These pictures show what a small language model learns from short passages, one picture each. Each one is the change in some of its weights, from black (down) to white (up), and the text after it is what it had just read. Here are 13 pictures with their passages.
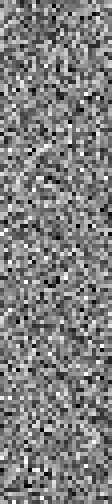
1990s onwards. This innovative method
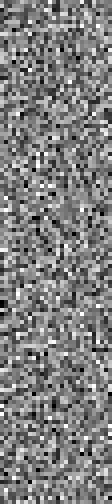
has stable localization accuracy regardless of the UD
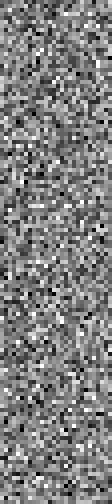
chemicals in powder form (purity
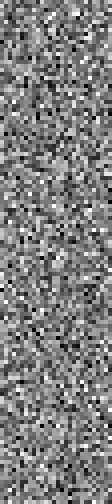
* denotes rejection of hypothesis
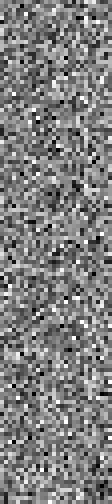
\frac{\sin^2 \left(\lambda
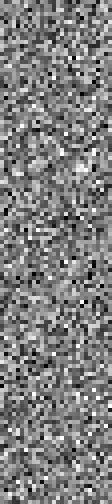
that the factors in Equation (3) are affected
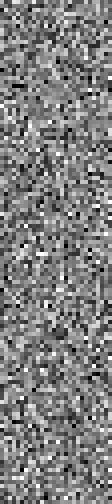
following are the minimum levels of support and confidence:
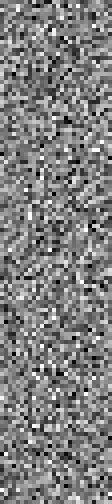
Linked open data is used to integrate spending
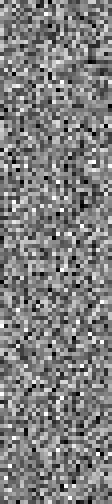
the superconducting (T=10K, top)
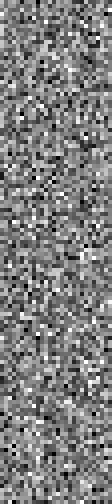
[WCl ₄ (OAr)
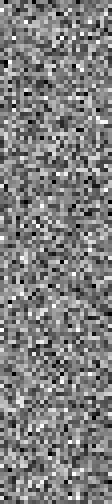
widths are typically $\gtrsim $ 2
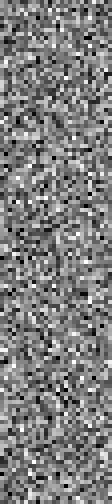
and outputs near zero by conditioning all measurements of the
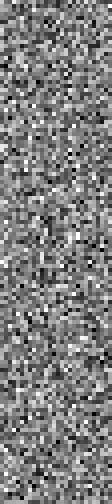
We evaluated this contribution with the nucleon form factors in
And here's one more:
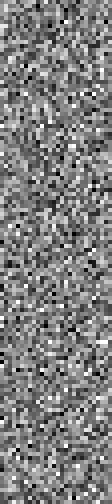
of platelet-rich plasma
